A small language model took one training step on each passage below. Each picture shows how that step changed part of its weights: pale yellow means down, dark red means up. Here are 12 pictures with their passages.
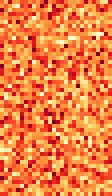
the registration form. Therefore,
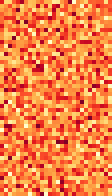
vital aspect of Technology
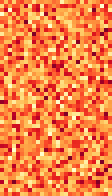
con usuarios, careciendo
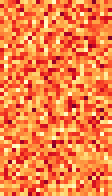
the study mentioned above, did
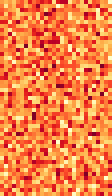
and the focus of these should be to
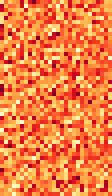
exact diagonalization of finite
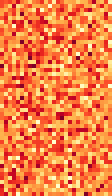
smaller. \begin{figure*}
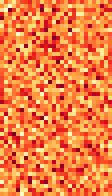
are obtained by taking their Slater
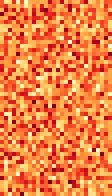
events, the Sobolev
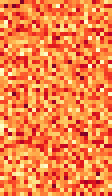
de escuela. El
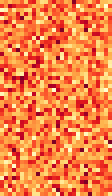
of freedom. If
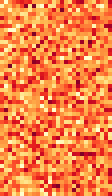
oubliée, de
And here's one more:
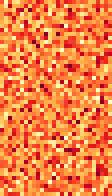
rivojlantirish uchun eng muhim
